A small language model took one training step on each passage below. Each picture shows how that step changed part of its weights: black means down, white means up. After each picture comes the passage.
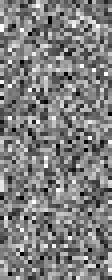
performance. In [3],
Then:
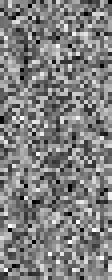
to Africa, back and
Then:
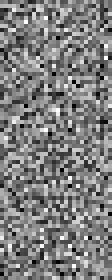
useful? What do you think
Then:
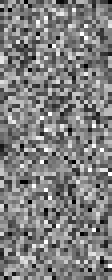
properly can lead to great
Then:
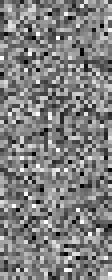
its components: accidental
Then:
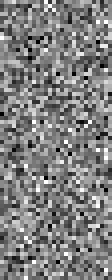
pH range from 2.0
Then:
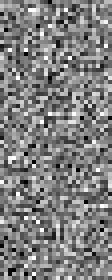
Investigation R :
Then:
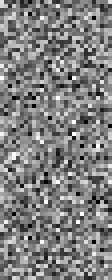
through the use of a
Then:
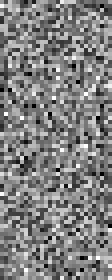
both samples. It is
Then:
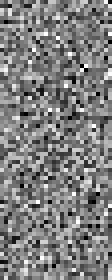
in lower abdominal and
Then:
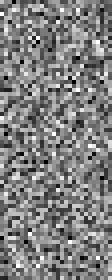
optimised methodology for concentrated
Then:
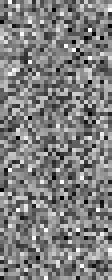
and should not increase the
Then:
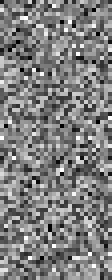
from interference. At this
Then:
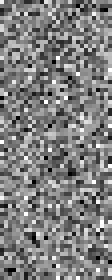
been inadequate in
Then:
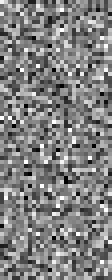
output multimode
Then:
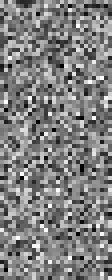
the fiber content and the
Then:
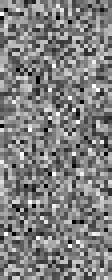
measured using ImageJ software
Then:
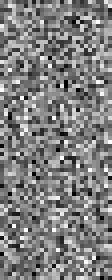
then connect it to the
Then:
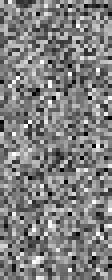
the relationship between current assets
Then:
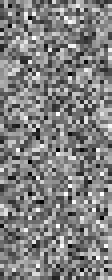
and social sustainability as its
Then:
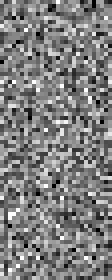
For films that exhibit
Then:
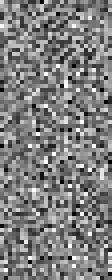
economic pressure, influences
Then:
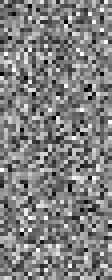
price, fast
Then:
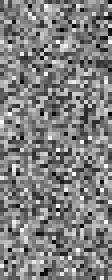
natural sand is replaced
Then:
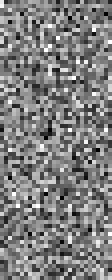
Estimation of
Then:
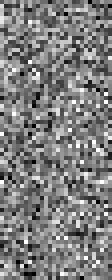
and Hague,
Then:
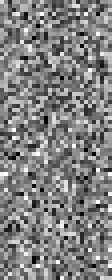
was determined by applying a
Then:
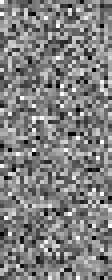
itself acts as a significant
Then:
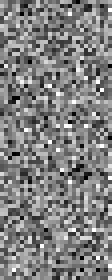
of the goals, the amount
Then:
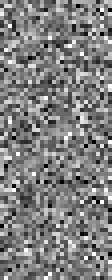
a combination of presentation
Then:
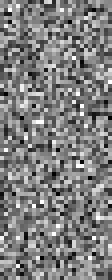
wave load is necessary for
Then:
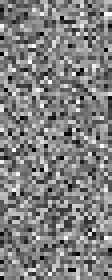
competition matches were
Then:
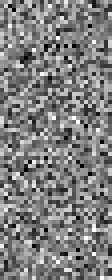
folks to the
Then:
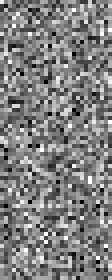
Age of building –
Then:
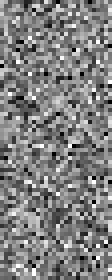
control and decision-making,
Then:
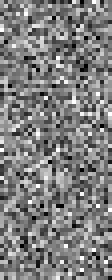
1σ) and to
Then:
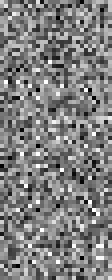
has occurred, for
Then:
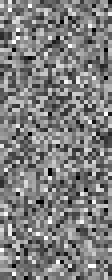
brightness. The
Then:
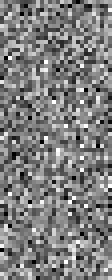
of the integration is not the
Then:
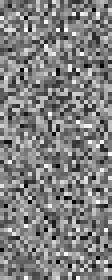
due to aging. The
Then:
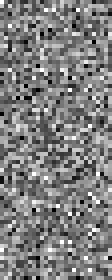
indicating current curvature
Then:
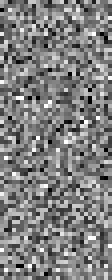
managed by doctors
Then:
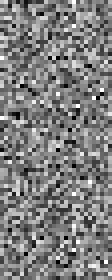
exercise prescription,
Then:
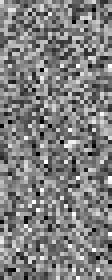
making implementation challenging in systems
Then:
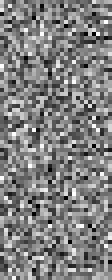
rate and inflation rate.
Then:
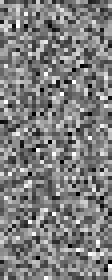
significantly higher LH and
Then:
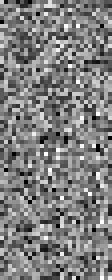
the project. The above
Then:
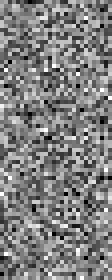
cluster synthesis,
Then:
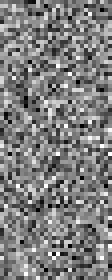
displayed healthy cells
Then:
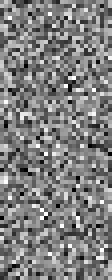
have different background knowledge, they
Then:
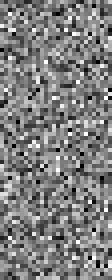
out?——on the
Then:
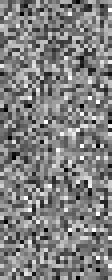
of the likelihood
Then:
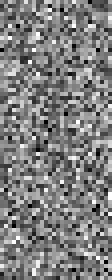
and provide best suitable situations
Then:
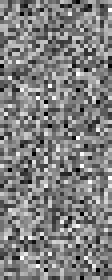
of an existing housing
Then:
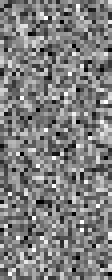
Hydrogen is used
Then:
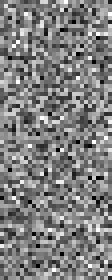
onset at least 6
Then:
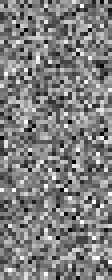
that will be included in the
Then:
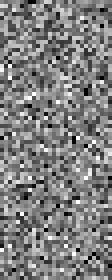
capabilities of an existing
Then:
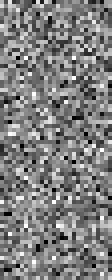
higher education leaders can design
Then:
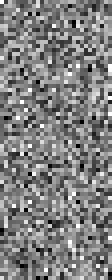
their potentially harmful impacts
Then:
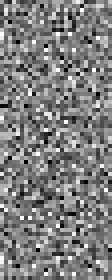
As he stated, "I
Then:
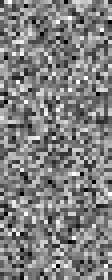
state in peril.
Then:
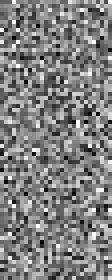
acceleration and braking
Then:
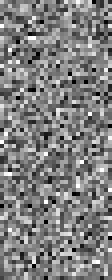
Quantitative tests
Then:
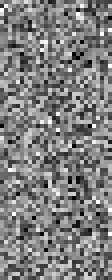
of structure response. A structural
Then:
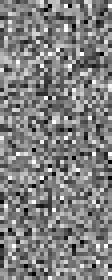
volatile dynamic of the
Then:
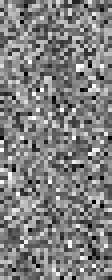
to produce enhanced,
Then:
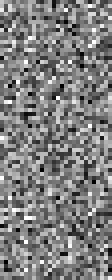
rings, each sending
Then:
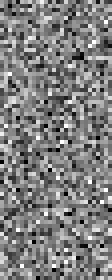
is a rare but
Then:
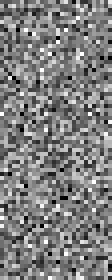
mobile apps, and
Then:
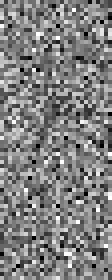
from frequent cache
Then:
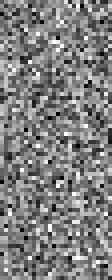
and SPG dynamics.
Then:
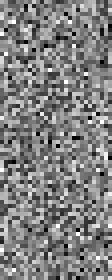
particular, in epic works
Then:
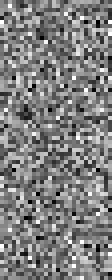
this dynamic archangel
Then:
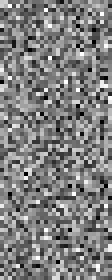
has created the highest rating
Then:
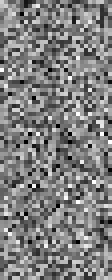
for instructions and
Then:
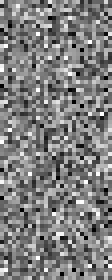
are electronically stored
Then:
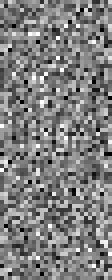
their students. Nbina
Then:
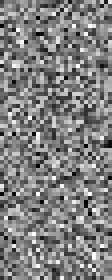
introduced a theoretically
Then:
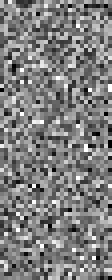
the differences in locations and
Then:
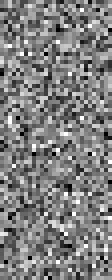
How to slow down
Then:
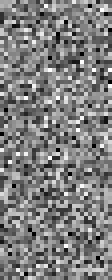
music in the context
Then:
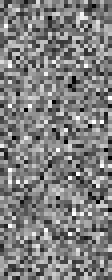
varies according to the
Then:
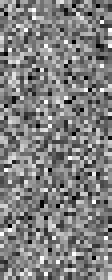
get a clear solution. After
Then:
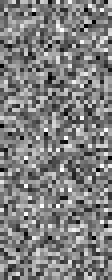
sentences, in the
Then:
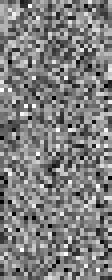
and methods. It often
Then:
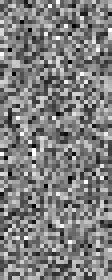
motor to measure the
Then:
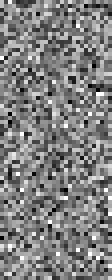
the learners to achieve their
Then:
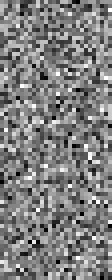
of dataset limitations and limited
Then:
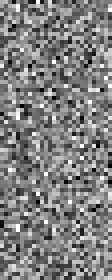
increase the ability of the
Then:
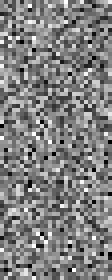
between metal liner and
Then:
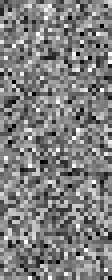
in a general way that hydrogen
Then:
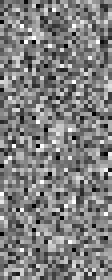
error weight is adjusted
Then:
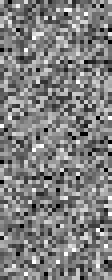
the transistors employed in
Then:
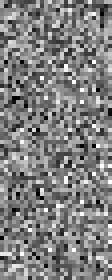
by the two different devices and
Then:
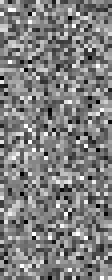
task 6.3 aims to
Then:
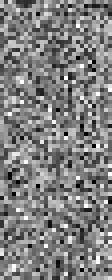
the seasonality of
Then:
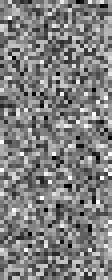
are the sources of keeping
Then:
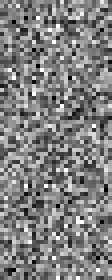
inevitable step towards
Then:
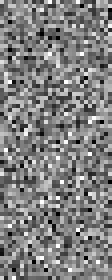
period of 6 months No
